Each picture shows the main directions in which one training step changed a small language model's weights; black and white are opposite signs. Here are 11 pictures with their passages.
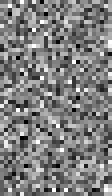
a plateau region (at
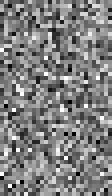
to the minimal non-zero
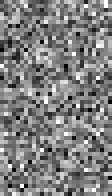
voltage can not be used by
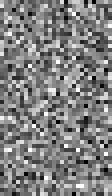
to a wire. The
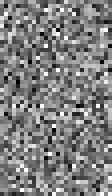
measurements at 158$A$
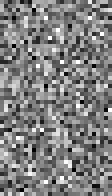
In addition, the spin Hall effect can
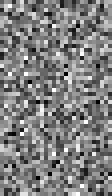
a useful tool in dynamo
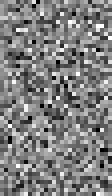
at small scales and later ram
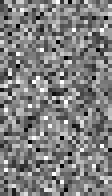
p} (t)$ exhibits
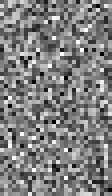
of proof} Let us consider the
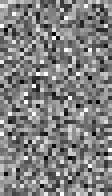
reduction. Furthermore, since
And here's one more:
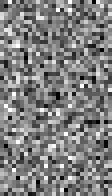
for the melody. In this
